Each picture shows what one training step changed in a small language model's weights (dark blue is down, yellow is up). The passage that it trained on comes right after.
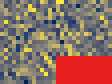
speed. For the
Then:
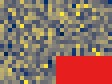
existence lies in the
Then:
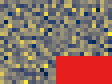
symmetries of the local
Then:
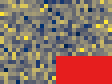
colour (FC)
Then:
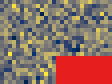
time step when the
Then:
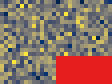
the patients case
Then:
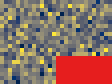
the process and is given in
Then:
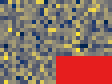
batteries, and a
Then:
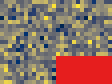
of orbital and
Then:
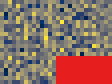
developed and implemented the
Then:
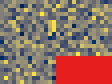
be a prime number,
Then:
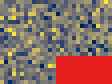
of producing hand
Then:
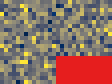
consider time-varying
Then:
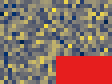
libraries to
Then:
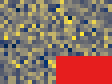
representation} $$
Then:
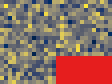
me calmed."]
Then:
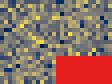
application domain. For
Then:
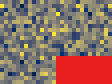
respect to varying
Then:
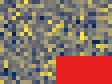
and installation at
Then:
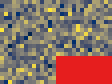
suggestions are
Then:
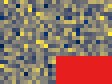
of the Monte
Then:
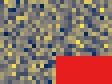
for the improvement of
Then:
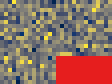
mechanical and
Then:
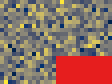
construction} with initial
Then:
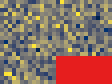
dynamics simulations
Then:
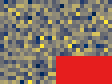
and Physics,*
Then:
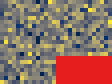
\widetilde{N}$ is
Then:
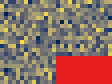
soft set leads to
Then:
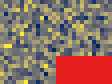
and by the metric
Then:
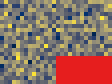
of iFDK in
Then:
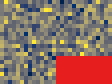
either of which could
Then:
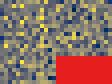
drawn to scale
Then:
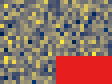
decreases with increasing
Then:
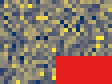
data objects by
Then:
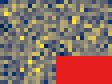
S.\ Ellis
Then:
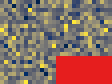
using the Magnus
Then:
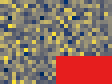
or $\pi$. For the
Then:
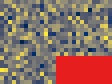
the samples was measured
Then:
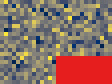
to energy variational, the
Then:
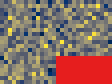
in CO₂
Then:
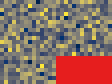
comprenant cinq
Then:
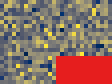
product is in the sense
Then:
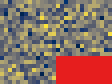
conflict of
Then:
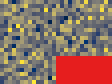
plus -1ex
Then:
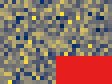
chaotic one
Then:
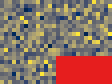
First course at
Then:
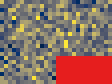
was found not only in their
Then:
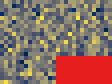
the low-pass and
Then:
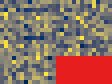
foundations\ for evaluating
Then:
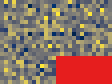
In doing so, the
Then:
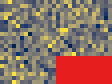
The Hall coefficient
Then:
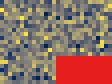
of adatoms
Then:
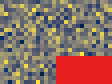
the $N_F$
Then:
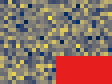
The spectral types have
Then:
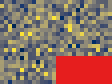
factorizes for
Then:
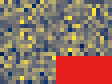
is frame dependent
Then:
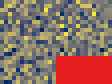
frequency is also taken
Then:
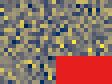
plugs that block
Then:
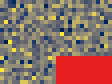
out all the experiments,
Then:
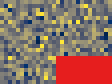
significantly contribute to
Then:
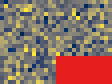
fractal, a new
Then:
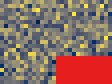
a broad base
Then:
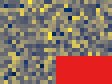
to farmers'
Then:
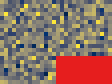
r\leq m,\quad
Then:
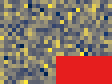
Most of the
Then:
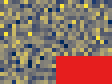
War Against
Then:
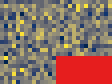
media, and
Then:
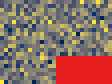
at odds with the
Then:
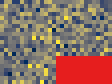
(solid blue
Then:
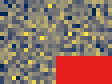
is achieved over
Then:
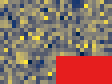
Bose and K.
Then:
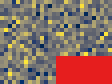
general one-dimensional
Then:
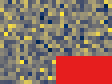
comfort and significantly
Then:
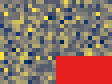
at a BLER
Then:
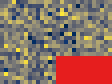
can still be
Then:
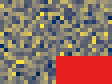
which each particular system is lead
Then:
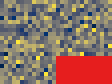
of $x$ are the
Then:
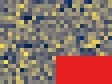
construction, and the
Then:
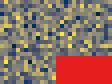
at improving aspects
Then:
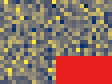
where she died in
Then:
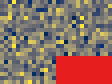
its status as a
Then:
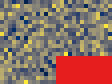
interfere with the
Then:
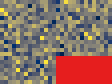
S} \approx
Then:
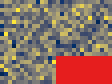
homeomorphic to
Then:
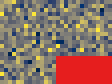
phase-matching between
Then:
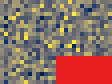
SOC and with
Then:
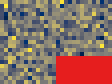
through the Monero
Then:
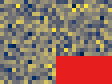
the sky is
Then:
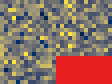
to the fitting
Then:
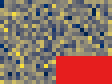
is denoted by
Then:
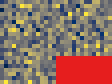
write $$
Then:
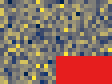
fields, ${\cal
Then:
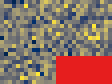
cycle (b)
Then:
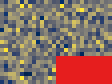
the patient, and
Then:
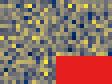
aimed to describe
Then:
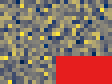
load. Examples
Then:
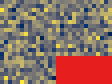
were many examples of such
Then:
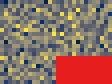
Hirata, H.,
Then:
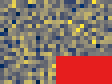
then $P$ is not
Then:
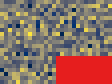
en proposant six
